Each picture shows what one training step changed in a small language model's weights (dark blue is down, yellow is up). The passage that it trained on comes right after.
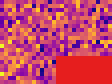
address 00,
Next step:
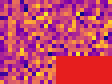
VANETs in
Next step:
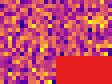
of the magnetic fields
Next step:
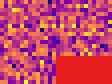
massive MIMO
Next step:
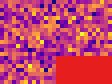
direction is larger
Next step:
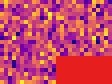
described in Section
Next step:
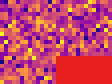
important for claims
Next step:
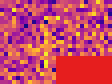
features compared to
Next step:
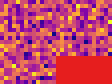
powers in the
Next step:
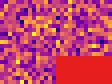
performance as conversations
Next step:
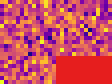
Meaningful and
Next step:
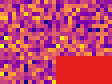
all three had a similar
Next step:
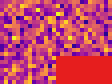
individual contributions apply
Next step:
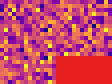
need for an entire
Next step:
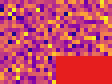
need to examine this effect
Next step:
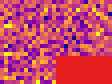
production and commercial
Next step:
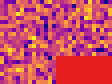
- the last stage
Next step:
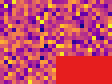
complex therapy with
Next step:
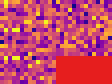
performed on photon
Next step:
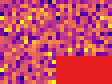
methods of wastewater
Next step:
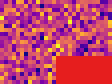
so small that they do not
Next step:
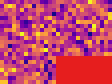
up Source:
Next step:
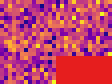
which the VE is
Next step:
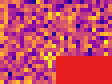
the action for a
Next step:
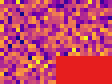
fixed steering
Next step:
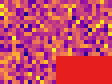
infections but also
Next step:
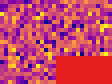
the average frequency of the total
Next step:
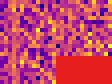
such a system in field conditions
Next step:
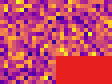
mechanics anergy and
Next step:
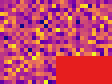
measured from the beam
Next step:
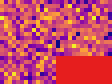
69 patients were
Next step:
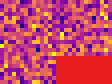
of students ordered
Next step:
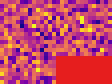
of Canada through
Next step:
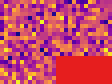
age and body
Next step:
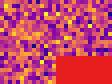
is the most dramatic
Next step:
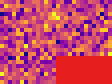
\ee Neglecting
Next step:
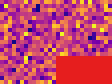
to establish the
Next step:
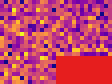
New York:
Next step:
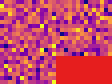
spectral distortions
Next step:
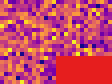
cent). Eudalene
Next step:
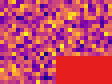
way the local entropy
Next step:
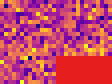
hand regions.
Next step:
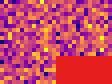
of the driveline
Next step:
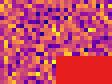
predict reliably
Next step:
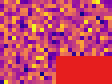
of instability is not
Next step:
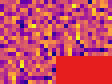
of the upper level
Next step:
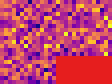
by using XLSTAT
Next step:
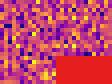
that such systems are only
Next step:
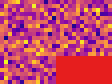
The goal of the
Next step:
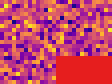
operators to mutate
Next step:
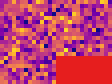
spin readout. First
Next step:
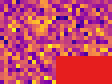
relationships and
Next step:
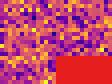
mechanics have also been used
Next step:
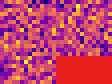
fig.5 it is
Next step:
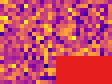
discarded by the
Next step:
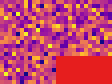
submit that to a
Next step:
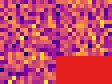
study have been made
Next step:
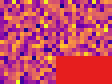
the skyblue
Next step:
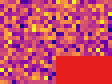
of Renewable
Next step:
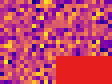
the neutrino
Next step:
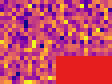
similar to charged
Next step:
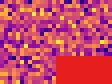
air density, S the
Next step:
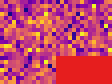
solids inside
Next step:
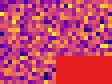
the optical emission of
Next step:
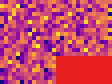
bisimilarity on
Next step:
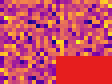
oxygen supply
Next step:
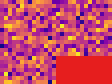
vital few elements
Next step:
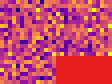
in the administration
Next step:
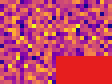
of the movement of
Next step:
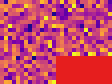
for Communities and
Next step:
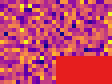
an integral role as
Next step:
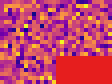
author introduces a
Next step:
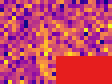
similar findings but
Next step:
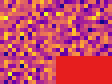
theoretical and computer
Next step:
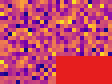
and local velocity terms
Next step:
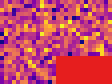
wavelength can add
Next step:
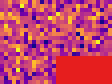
the slow relaxation
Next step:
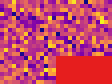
than from the fine
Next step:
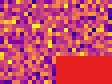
and physically examined for
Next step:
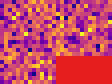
tried to find a
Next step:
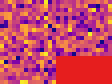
integrated SNR
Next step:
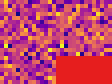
the right panel
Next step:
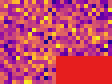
normalized at a
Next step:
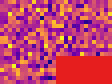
metric takes the
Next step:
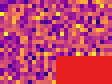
the new device and
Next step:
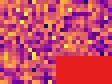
scenarios (as
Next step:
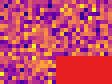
Looking at
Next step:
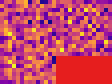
are also included in this
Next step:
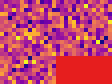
selected to form the corresponding
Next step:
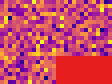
placed far
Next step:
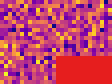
airfoil problems
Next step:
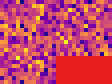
(2), introduced
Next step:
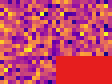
W.G. developed
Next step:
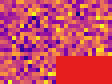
obeying an approximately
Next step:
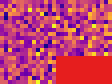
This new version of the
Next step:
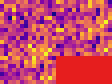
underlying mechanisms
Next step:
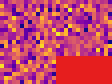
will reduce costs
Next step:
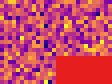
boards currently
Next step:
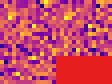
entre humanos
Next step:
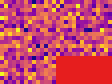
Eulerian gas
